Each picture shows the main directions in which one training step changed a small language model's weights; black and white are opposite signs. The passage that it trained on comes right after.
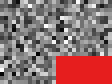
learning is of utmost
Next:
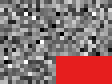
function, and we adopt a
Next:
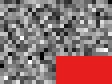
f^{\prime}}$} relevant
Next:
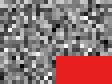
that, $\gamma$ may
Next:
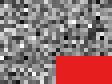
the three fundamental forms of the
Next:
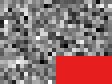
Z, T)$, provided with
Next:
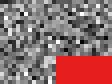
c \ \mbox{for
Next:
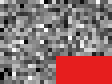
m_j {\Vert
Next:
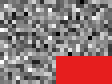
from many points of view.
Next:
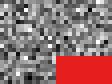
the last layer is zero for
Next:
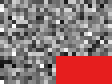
of funding. The method
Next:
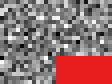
is close to the energy of
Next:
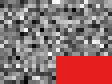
first major achievement in the
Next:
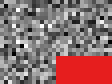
a contribution where the derivative acts
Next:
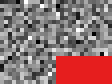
dimension growth and real rank
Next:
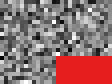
critical point defines the intermediate
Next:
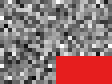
lead to well-defined
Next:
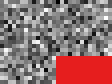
this paper into perspective
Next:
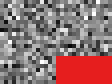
emulsions, dense
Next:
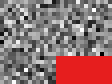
A, \af)$ and
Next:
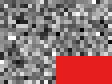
of the SRNR approach
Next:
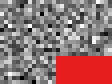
seen, the CGNE
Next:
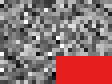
Because it complements the main
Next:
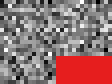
Nordisk Foundation grant
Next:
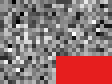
wide (in RA),
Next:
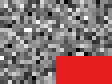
enough that increased noise should
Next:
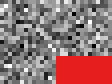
the electrons will be
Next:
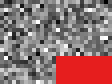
community structures. By
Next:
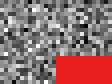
we see that for scalars
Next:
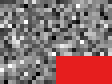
\end{equation} An
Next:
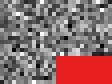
\] où le
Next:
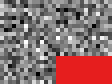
our three quark operators, as
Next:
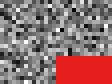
M. was supported by the
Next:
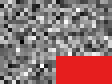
indicate water lines. The
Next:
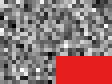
assume that $\nu\circ
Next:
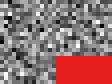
light curves of Gaussian jets
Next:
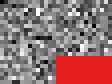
so in this section, we
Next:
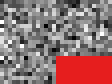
and some of the compact examples
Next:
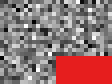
rights in a given
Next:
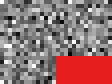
agents. High-level
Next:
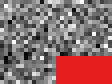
from outer CGM to
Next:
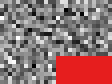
is a common model reduction known
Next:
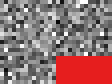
for the swing bus
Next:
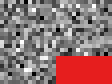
(see Mayer et
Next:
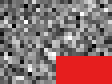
. \end{equation*}
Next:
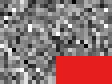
shell solutions found in
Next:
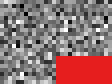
\langle x, u
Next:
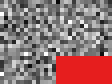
around the steady density profile
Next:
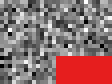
such that $m^h
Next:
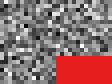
1$) is necessary to satisfy
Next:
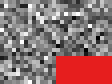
position are related to the temperature
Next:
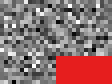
our stability analysis results indicate that
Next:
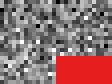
only if they are adjacent in
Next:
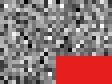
were corrected for the motion
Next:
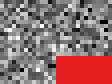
as a signed number of
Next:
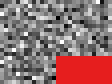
is completely analogous to the above
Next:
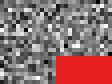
The first integral of equation
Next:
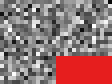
on $\ovr B$.
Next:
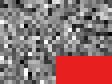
F=2.$ Then the
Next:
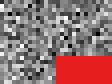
of separate data domain distributions,
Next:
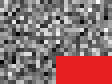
if the edges of complete graph
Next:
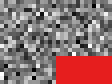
The function $u$ is
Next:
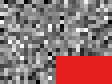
synthetic data for all EIT
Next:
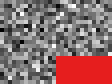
to the memory-dependent critical
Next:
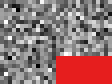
an abbreviation
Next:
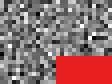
work, it may be relevant
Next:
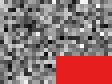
neutron dripline than
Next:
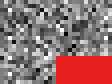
The link between pressure and matter
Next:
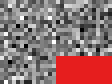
SCLC for the four
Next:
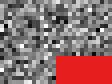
search first for the {\it
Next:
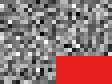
toward the outflow,
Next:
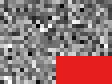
the advecting term on
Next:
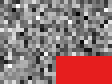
% adjust value as needed
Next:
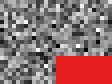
of the lowest eigenvalues. The
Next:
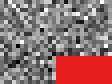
$\C$-algebra with an
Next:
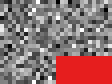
here is that these frequency coefficients
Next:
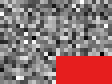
Sylvester matrices and
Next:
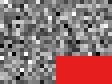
\mathcal{N}$ equipped
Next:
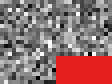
$r$ be a radial
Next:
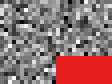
the $\tau$ lepton physics
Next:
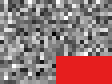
weak probe field, we
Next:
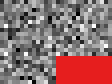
Note that the new commutation
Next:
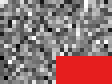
exponents: $$ N=
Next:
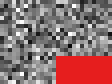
the Minkowski
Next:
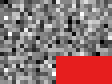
\alpha \right\Vert
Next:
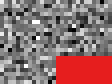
numerical differentiation in the following
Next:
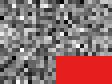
from Russian).
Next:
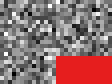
by assuming a metallicity equal
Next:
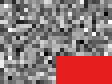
the voltage drops
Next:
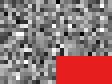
of the regular semigroup
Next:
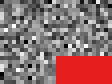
t-structure there is a
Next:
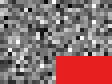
average fluctuation of the phases
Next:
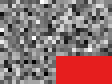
manner. Our main interest however
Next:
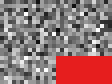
and trivially on the other
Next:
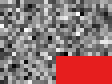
$L$, we have that
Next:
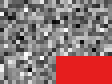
At the linearized level,
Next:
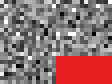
a bubble of hot quark
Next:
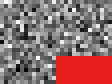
\lambda \leq 6$,
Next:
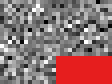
strong d-sequence, then
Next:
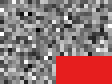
of Schwarzschild black
